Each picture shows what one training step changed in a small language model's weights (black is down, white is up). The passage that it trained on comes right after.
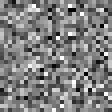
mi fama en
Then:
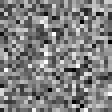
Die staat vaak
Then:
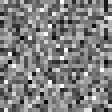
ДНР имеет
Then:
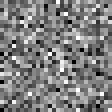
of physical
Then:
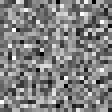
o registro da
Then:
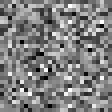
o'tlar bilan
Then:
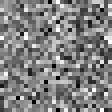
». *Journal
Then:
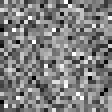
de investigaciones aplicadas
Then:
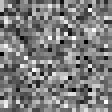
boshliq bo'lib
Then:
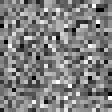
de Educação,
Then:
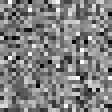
uygun bir
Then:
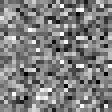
Akademie der
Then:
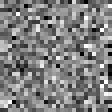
zuvor eine
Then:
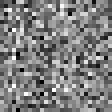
o privada y la
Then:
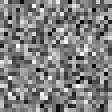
Means versus
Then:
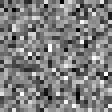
Shunday bir
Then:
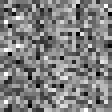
qoidalari va
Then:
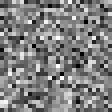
gerenciamento de
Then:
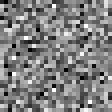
yoshdagi va
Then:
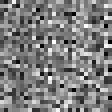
bilish faoliyatlarini
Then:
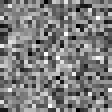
*Fece far
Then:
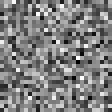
практика обучения
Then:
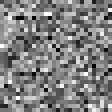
Zweck des
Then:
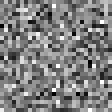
sobre modelos y
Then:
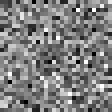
der næppe
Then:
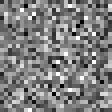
à la gestion du
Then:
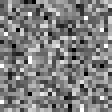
в корнях и
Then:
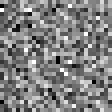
con el proceso de
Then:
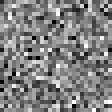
não tem consciência
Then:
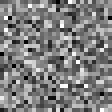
modelni amalga oshirish
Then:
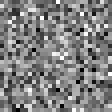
de las emisiones
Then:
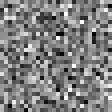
и предпринимать
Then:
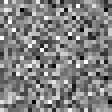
para a respectiva
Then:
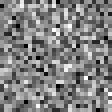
sin embargo,
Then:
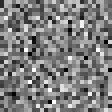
darajasiga ega
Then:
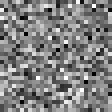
sediment més
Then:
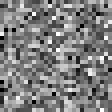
in luce la
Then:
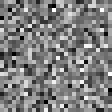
для составления
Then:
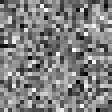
alanında da
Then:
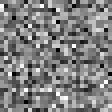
з хімії
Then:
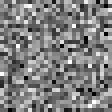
dengan baik dalam
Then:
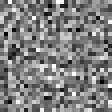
estado do Rio
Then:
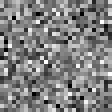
verslag over
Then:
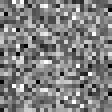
proteção referidas no
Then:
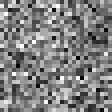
problematiche che si
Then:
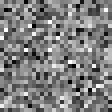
movimentos na
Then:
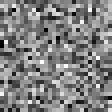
terhadap padi
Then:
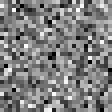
justified by
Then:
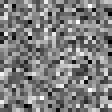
idrok etishining
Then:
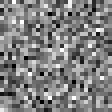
e também deste
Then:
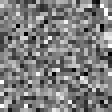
contributing to
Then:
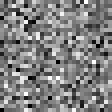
modelul parental de
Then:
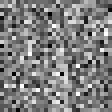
emoções como
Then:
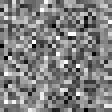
de la confiance
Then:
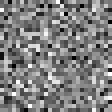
pode auxiliar na
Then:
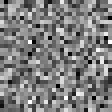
biopsias durante
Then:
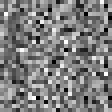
стане $n +
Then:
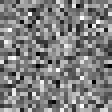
suas possibilidades
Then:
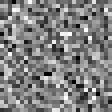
di pengadilan
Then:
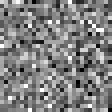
Referências -
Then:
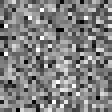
de lux,
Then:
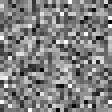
geleia real,
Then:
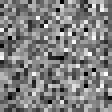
nazariy bilimlariga
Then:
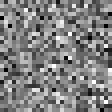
a importância do
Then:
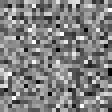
sowie den
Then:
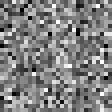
Bolalarni bu
